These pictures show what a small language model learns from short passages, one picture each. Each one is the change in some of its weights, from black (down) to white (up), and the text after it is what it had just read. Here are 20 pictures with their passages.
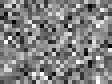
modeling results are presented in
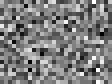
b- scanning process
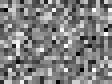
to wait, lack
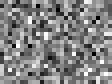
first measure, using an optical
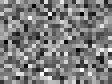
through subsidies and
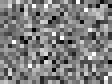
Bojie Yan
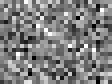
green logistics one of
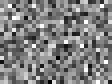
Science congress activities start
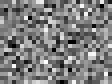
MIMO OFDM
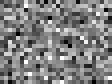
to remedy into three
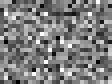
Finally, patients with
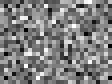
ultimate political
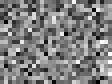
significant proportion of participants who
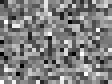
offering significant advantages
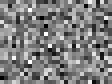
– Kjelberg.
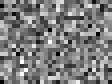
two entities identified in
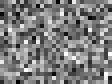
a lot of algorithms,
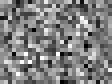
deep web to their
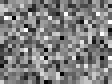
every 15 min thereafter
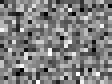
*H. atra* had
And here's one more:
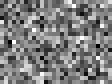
advantage may be found in
